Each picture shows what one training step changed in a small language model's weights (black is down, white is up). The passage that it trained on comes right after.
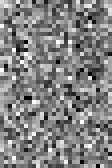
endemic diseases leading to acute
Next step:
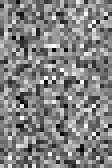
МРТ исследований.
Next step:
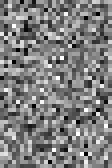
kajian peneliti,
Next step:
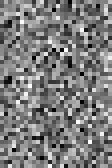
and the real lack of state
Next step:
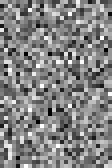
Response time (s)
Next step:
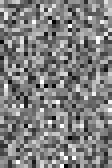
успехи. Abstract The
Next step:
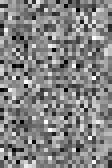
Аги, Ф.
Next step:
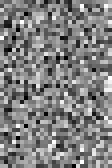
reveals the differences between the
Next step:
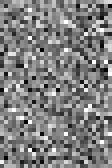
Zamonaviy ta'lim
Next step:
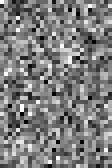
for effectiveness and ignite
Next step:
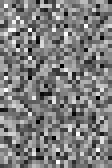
quando comparados aos controles,
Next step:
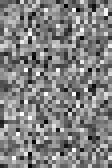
as posts, Stories,
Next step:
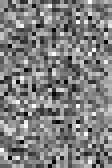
the composites as described in several
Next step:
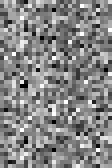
HACCP system was
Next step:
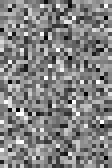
research. In a multidisciplinary
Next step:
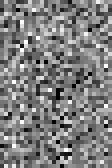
is an independent risk factor for development
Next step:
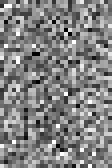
statistically significant positive relationship between religious
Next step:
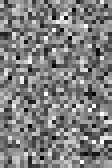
foreign economic activity, in
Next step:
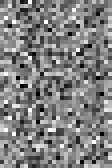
per capita income. 3.
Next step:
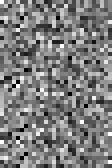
the production of the historians
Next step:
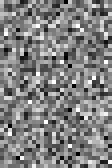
were soaked in these samples
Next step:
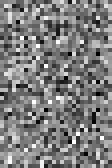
cada um dos blocos,
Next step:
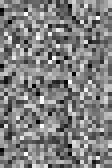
characteristic time scale such as those
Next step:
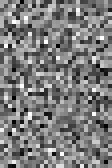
repositories. Such tools
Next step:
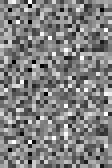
provisión de recursos judiciales
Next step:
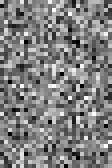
present. The right panel shows
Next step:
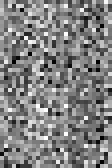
designadas como zonas
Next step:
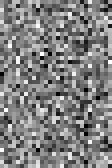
“measure of central
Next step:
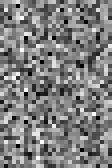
acquisition, analysis and
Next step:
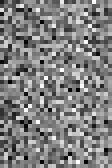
in question.¹⁶⁹
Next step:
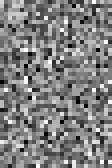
post- pandemia y los
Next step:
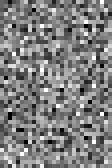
chayon" asarlarida
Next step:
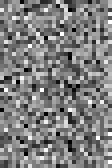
the properties of the material formed
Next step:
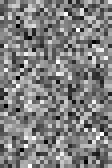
metodini tanlaydi.
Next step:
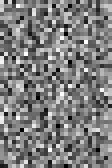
de una entidad de
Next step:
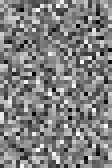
social o difamación, las
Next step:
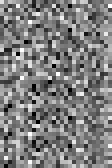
the nature and significance of the influence
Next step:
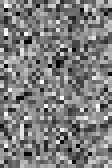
radiation experiments. The cells were
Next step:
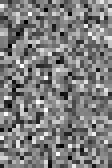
could help cybersecurity researchers
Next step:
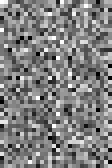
far greater influence than narratives.
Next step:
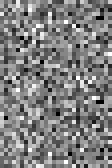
ishonchli, aniq va
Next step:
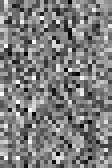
improving the use of financial instruments
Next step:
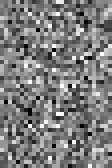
маданият институти
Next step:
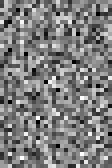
method that is widely used to
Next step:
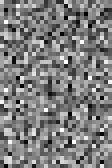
los cuales se utiliza
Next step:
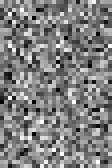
intellectual content. All
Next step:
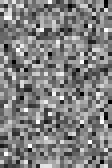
Organization (WHO).
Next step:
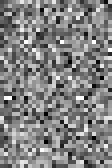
pre-clinical models with
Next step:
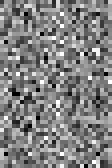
involved. 10. The smart
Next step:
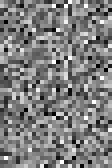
yondashuvlarga bog'liqlik
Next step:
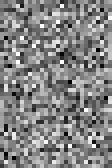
Department of Pediatrics,
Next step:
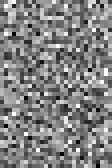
encontrados 15 artigos, dos
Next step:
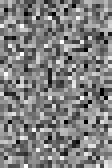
Sob a ótica da
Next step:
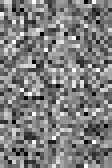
tersula*, *O.
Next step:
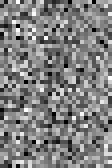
on the western edge
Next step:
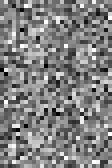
institutions. It was based on the
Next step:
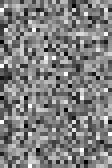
The results of the present study showed
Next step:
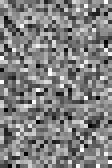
hospitalization regardless of the
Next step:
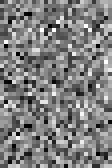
adverse effects, some
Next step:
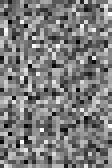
Association for Computing
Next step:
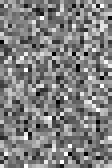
de 5 μm , y
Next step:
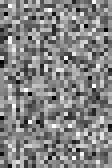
Cr(V)⁵. The
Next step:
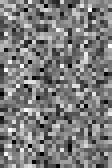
asos bo'lib xizmat
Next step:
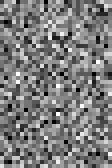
conclusions recommendations were therefore made that
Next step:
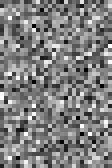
ўқиб “най
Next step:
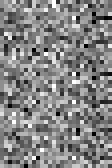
ini akan menghasilkan
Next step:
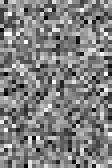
51% of the participants are
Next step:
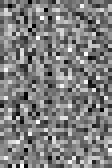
aplicação viabiliza a
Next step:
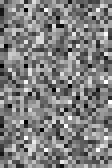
of methylmercury
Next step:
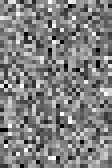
Mais de 1/2 a
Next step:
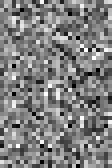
son: **copiar**,
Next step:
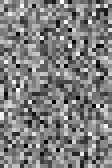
hacia las cotas
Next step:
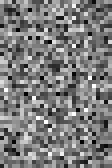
producteur d'obtenir
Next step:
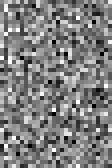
wisata pesantren atau
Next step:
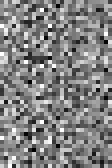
Häufigkeit der
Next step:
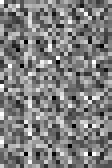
boshqa vaqtda
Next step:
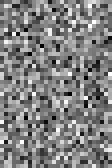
of hearing deficits
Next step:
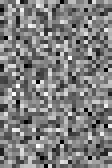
buzish bilan bog'liq
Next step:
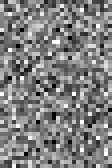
any of the assayed
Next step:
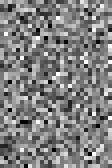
formação integral do estudante.
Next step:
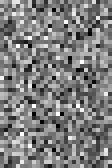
use, distribution, and reproduction
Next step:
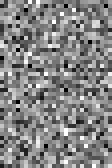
SHARQ. Б.
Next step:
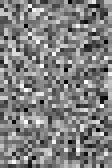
Religious Studies*,
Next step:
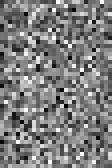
eng to'liq birlamchi
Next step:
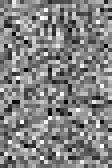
not only by the category which the
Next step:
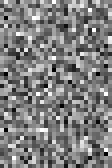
Contexto urbano Centro
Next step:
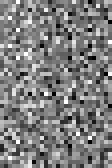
mehnat bozori,
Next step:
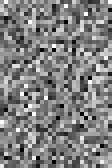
саму возможность усвоения
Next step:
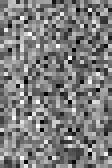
and On Civil Service.
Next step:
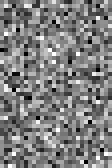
model considered essential practical factors which were
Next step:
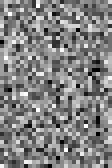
concomitant diseases (for
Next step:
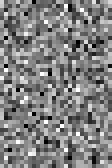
parts by the free surface, including
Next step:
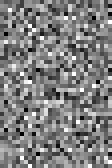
Regulatory Sandbox
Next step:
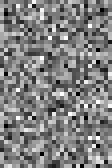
Kata Kunci:
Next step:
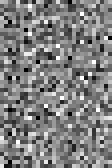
computer modelling and simulation.
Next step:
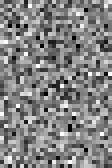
installing a wireless
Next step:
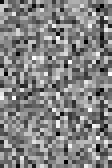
Pahari Miniature
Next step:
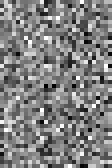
us”; “they would
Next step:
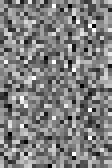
topics, skills and knowledge that
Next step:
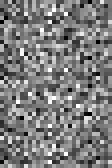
2017) has grown sharply
